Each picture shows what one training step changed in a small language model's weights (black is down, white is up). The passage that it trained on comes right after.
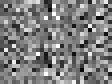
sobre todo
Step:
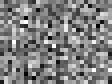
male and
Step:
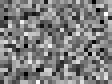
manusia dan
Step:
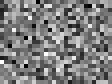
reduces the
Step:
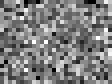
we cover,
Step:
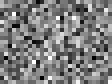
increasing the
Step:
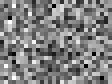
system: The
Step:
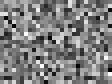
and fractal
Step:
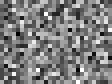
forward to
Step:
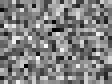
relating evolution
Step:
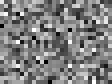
evaluation of
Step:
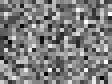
to face this
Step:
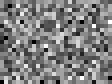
consider sources as
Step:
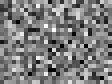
will depend on the
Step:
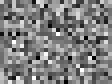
of public
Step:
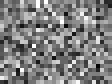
above angle
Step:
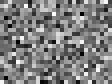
in Table
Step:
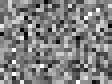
fonde sur
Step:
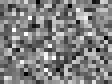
modes, and
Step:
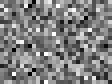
applications were
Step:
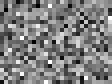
are exact
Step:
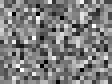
Hue University
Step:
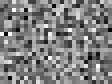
is a cut
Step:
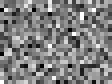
solution. We
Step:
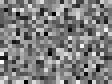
in the rate of
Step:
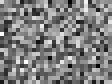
the notion that
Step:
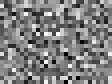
this sample will
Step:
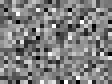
limitations in terms
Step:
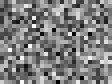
only are more
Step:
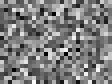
in these two
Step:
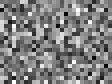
domain state,
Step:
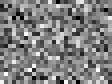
that undermines
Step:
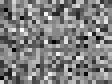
as compared to
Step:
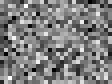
area to
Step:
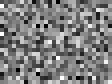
the third
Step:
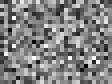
creating a new
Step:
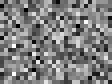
$\Delta$ should
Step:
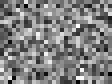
general, a high
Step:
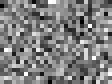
Scheme of
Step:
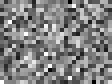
time. It's
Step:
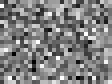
the specific
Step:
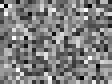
is computed
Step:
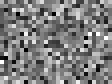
in the project
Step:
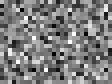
For nano
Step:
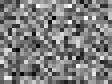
required, we
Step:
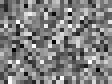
upper limit,
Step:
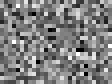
For a better
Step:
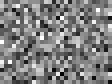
em Comitê
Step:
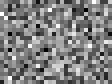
rows to
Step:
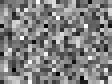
are widely
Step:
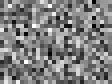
use of dynamic
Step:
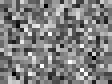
been considered
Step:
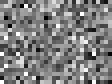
Table 1:
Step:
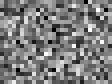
in Ref.\
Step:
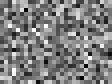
was dominated
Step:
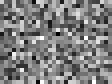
of studying their
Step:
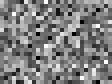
index. A
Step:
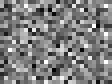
and we have
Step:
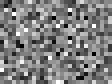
In addition,
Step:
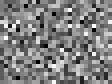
limit require more
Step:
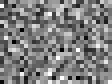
the true
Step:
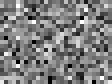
interference of
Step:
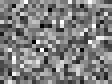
design or by
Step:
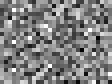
is possible.
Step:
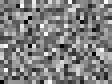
evaluated using
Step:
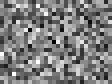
access while
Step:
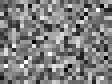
complementary point
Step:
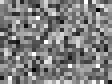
its motion can
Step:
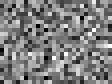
de cette
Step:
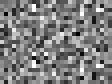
such open data
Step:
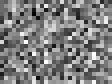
sample, we
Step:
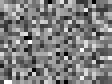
generated shower
